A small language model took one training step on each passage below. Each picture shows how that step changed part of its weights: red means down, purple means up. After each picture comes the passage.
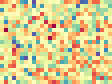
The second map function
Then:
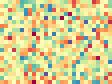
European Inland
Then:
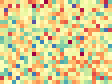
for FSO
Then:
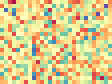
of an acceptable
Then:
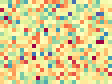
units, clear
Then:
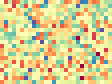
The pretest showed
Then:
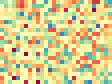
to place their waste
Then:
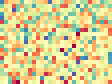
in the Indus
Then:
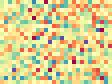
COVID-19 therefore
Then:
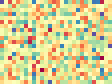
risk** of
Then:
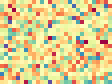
and furrow
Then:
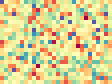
complex formation indicating that
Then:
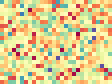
aspects in the academic
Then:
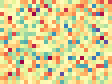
facility, to
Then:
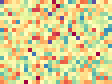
in addition to at
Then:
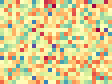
after which SE
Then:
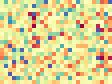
training (AOR
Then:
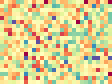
VNS in
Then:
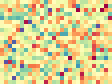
strong performance in Europe
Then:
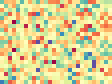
to work:
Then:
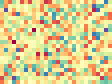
Peru as a
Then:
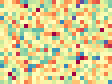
the conductance
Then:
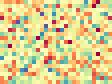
sincere efforts
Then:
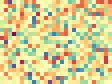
faces that had
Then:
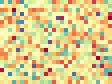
any studies with human
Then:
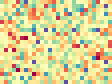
location. These information
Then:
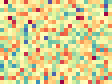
in particular, show
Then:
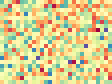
which was obtained as
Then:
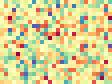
Decoction of
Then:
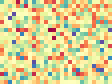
pH levels. The
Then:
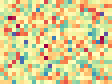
Last search was
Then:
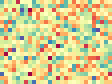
individuals and also
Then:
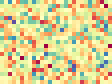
Leaves of
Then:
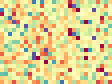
= \rho
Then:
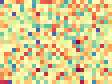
effects could also be
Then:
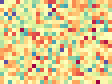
effect of internal service
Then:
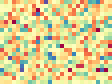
and information technology:
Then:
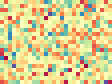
are indicated by a
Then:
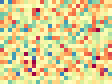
and demographic
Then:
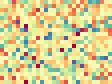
and the Center
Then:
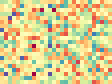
academic content.
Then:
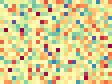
integral is also
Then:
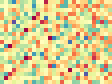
However, there is
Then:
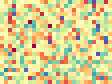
step by step close
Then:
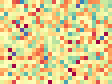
the clinical criteria for
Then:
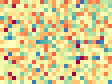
the results will directly
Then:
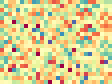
to high temperature
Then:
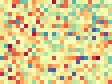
the most important tasks
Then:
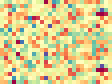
packages that can
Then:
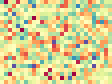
result of the study
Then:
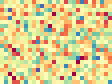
the expression:
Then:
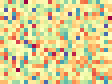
described. The
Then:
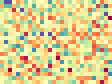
stage Background
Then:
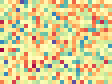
for selecting
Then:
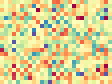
costly operations
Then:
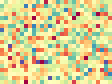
features, entire data
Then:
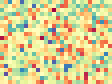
analyzing a
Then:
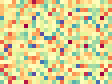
S M M F
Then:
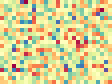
graphs. As
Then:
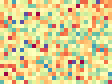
This has been a
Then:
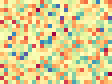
a new analysis including
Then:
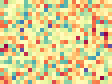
is also a
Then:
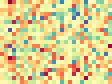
Leaf of
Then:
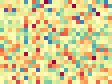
in fine
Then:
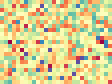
the exposed root
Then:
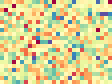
initialized on the
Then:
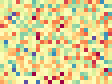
cooperation decrease
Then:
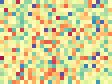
structure of the
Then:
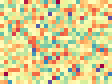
sectors such as
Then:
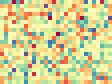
lead to deep
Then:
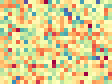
which dominated in
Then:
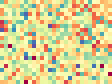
has been studied in
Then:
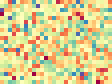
the column,
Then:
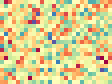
on classification technique is
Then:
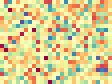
Studies at the
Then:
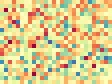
like the engine
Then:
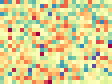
life of 25
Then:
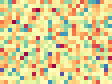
and technological development
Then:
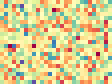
developed model, provides
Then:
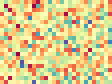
help students build strong
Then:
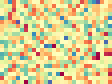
and web
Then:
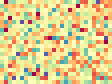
This is an example
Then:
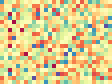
or group of
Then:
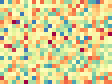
and lexical
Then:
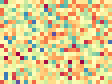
is above 20%
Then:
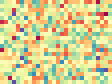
usage patterns for
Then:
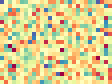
and A. de
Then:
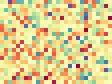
disperse the
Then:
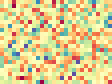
compared with the measured
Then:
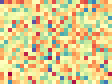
of patients with
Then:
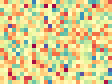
Based on this
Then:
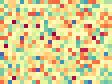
to build a
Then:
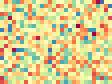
against loan
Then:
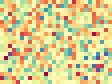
at this time is
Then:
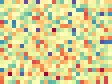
obtained from the
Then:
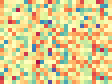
of renewable
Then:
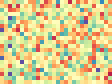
patients with PRP
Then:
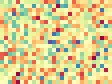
regions in the
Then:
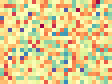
They lose their
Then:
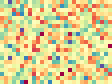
ecosystems and
